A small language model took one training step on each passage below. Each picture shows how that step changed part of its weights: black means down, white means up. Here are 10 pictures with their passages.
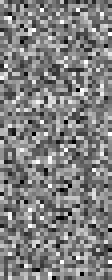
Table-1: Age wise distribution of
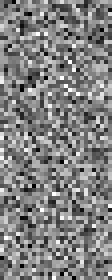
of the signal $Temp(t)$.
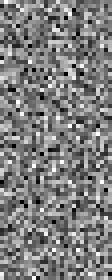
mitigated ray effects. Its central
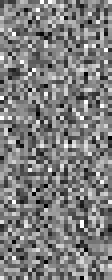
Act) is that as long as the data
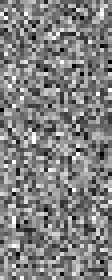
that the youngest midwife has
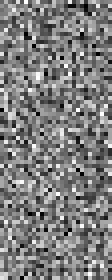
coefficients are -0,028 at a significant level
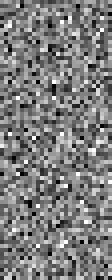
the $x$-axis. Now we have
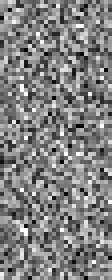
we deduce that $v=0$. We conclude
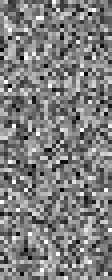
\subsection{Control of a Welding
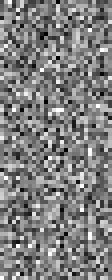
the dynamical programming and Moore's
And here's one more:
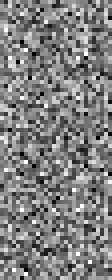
\end{center} We see that when we run
